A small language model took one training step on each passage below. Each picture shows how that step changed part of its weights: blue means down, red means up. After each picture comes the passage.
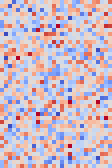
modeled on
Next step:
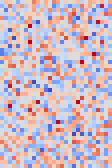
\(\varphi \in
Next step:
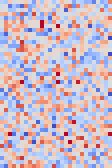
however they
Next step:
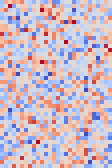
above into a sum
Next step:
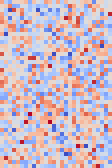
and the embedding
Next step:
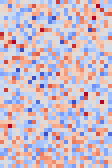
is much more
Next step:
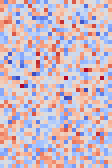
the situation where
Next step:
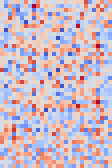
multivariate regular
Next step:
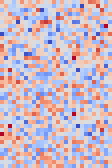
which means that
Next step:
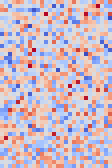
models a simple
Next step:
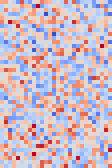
no dominant
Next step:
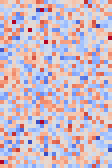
with respect to the
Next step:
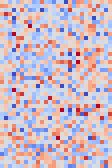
meet condition
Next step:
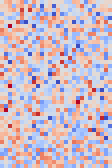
$% \epsilon
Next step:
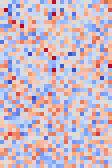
testing ground
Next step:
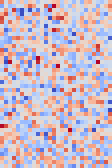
to evaluate the
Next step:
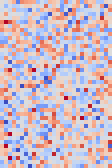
C via the method
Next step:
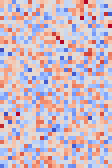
for operators on
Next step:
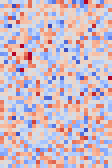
This gives the desired
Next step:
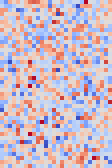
satisfies a polynomial
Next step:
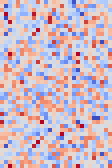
section by showing
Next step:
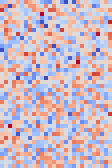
each case along with
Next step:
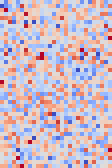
} t \in
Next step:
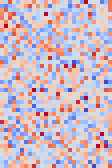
machines were
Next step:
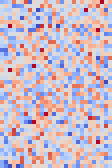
$\gamma$ such
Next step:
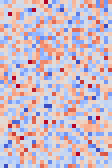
$\Phi$ defined
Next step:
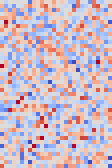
symmetry methods have
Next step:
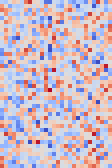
strict, then given
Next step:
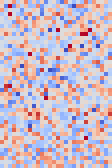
manifold to admit
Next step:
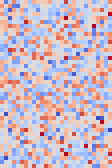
all the components
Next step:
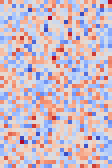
deduce the underlying
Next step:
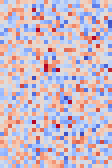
The following is a
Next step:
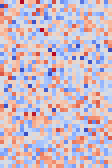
To appear in
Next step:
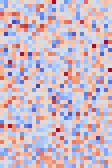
order type of the
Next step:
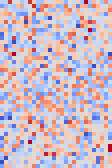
be determined by a
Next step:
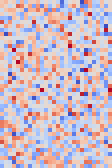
famille de
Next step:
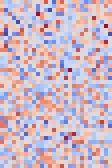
element of each
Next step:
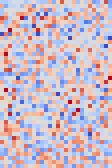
spends a
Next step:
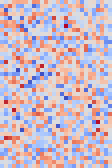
some of the more
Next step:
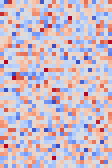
linked to the
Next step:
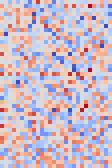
and $j
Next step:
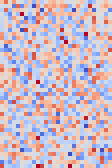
are the same as
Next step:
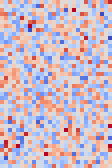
with representations of the
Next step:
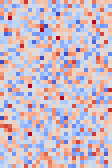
listed in the
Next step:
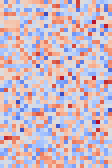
some results from
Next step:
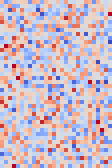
at the origin.
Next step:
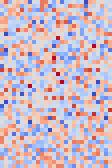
equation in order for
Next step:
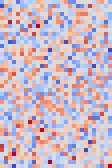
be a function satisfying
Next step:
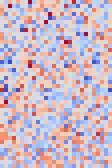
the image of a
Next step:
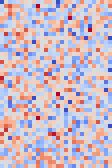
teeth in
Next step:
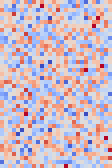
get this variable
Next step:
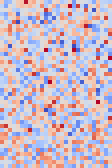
rather than
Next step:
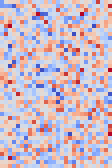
to fulfill the
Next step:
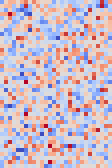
only if there does
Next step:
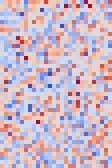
r}$. So instead
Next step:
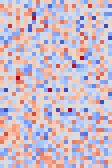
with $a$,
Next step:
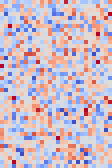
encircles all
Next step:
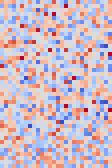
excess of
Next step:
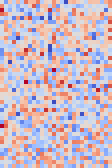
divergence, namely
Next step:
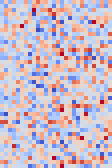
no longer satisfies
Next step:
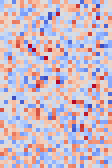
spin factor or is
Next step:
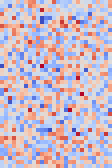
generation and
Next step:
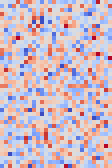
injective, and
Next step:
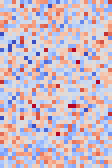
initial population
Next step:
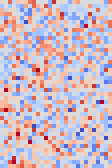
because $A$
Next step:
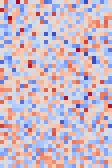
of a call
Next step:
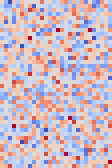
group is a topological
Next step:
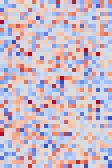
a squared prime
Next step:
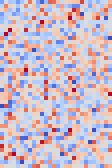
is tossed
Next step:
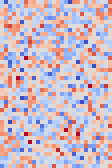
theory satisfying the
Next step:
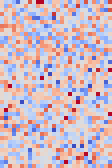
family ${\cal
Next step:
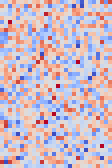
2$. We refer
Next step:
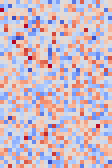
embedding theorem, we
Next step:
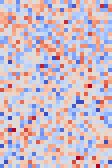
integral currents
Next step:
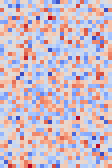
this section we prove
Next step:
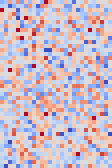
$\alpha$ are
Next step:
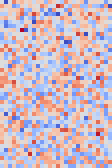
the definition of
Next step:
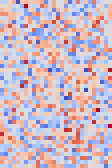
know the existence of
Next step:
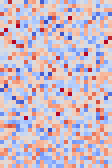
only up to
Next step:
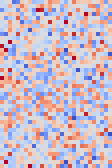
which element is
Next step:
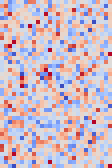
be the monoid
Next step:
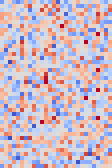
dynamical system,
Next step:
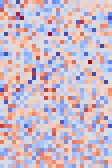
of $k$
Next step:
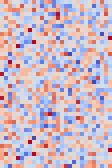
\ u \in
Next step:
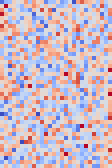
with the minimum value
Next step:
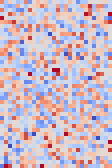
relation: $$
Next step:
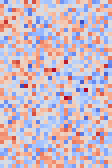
the circle with
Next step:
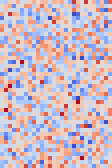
covering $\mathbb
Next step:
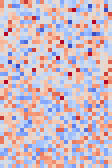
Now let us
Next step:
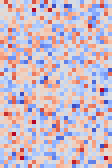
\in \N
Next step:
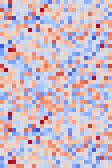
observe that while we
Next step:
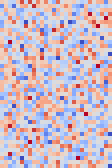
It is well known
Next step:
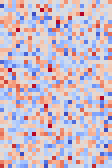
particles initially
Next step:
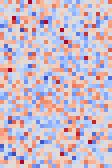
is the union of
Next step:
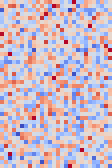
generates a group
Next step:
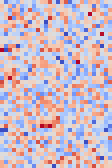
We prove that
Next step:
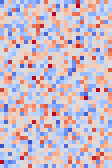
an algorithm ({\em
